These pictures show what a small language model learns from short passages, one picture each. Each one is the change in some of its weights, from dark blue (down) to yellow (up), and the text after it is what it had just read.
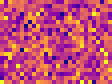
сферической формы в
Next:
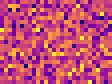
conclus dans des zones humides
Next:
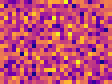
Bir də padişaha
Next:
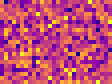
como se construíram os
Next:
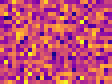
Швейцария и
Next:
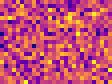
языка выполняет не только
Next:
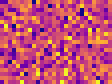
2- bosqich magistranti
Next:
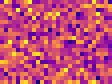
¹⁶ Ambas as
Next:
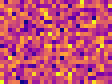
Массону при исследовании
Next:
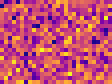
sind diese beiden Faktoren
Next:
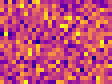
РФ, регион,
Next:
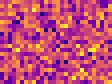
науки», Бакинская
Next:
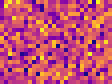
és évente 9–13
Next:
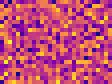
reconoce la facultad
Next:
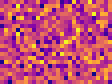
las dimensiones funcional,
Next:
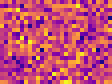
petani pisang dapat
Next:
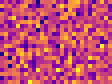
hujjat jahon
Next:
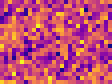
но без всякого
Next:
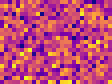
disiplinli olduğum
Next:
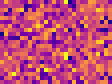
т.е. определенной
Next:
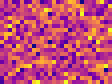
Каримов Бобир
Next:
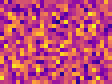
shakllantirish uchun virtual laboratoriyalardan
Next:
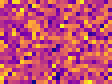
ko'plab ta'lim
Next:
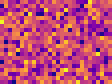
global. Nesse contexto, o
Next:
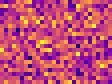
стійке позиціонування
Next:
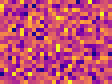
ter sido hospitalizados não
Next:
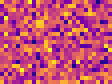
aquellos contribuyentes que
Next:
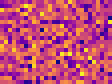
sehingga hukum yang
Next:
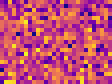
Komilova Nilufar
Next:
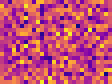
процеси, тоді як
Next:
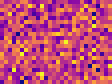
of these procedures named
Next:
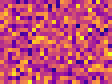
van de leiding, en
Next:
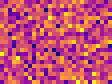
de la conducta) -
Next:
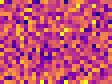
rivojlanishi, buning natijasida
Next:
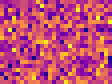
благородным, но
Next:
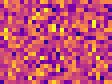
AR: EFU.
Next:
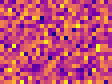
liens entre les concepts
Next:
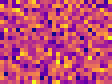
D., MORAN,
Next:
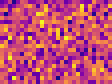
прав, корупція,
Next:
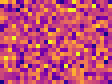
prof. (Uzbekistan)
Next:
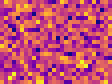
mais essenciais no século
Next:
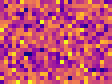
de vacunas, hasta
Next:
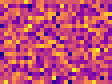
a la realidad de los resultados
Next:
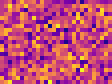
нарис*. Київ,
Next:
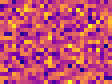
reducción es lineal con
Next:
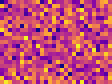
очередь, способствует
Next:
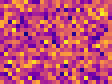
que son siempre los lectores
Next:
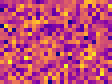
сили цього простору
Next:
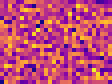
таъминлаш масалалари
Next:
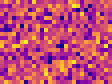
сведения о заготовке
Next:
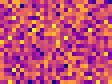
utilizou-se o método
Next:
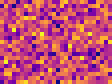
a perda dos dentes
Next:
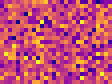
у забезпеченні ефективного
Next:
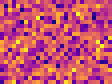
Lilia Plata
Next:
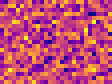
presente supone, al mismo
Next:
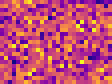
з найважливіших
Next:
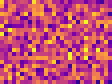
тизими, контур,
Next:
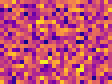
Docente Nenhuma
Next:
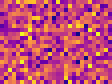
em engenharia de
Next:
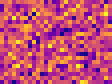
com melhores desfechos
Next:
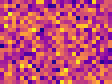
o‘sishi kuzatilgan
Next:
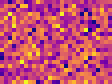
– bu o‘rganilayotgan
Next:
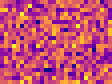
Francoist Barcelona, and the
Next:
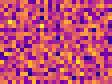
таҳлил қилишда
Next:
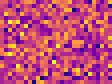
Этот факт является
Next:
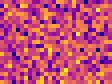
o estimador de Monte
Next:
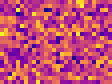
STEAM yondashuvi asosida
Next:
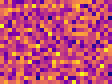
basisafzet en voor
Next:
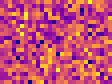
Länger als 6 Jahre
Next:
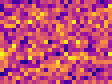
лакуна деп
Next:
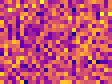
Sejalan dengan itu,
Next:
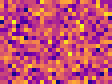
de cura, utilizando
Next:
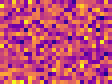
y que inspiró el
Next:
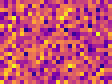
более высоких показателей
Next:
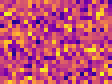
розгорнута рф
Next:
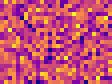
moment blijven dan
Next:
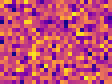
ma'lumot tashuvchilarga
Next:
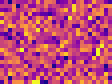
dars jarayonida qo'llayotganda,
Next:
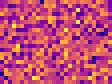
Luego de las guerras
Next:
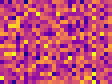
The role of monitoring
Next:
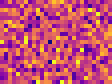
weg und ich kriege
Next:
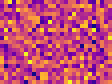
del dedo pulgar sobre
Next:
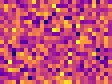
penambahan ekstrak
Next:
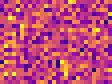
tarmog'i mavjud
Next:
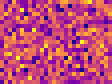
investigación fue desarrollada bajo los
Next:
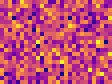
práticas não produziam grandes
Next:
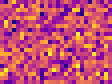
мира в детской
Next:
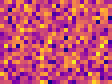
vez mais através da produção digital
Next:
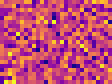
himoya qilinishini
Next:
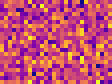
ishlab chiqarish va boshqa sohalarda
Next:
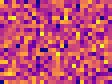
permessi necessari per il
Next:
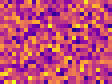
intervallarini qurish hisoblanadi.
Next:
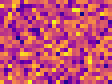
dava ao Recife um
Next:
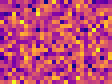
сифатли ён
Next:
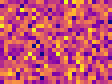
a dependência de deslocamentos
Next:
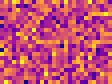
tajribasini kengaytiruvchi,
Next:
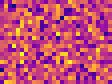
K mayor de 5,5
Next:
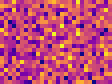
optimalerweise positive
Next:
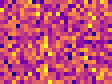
va uyqu arteriyasi
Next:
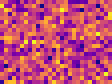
werden Bindemittel und
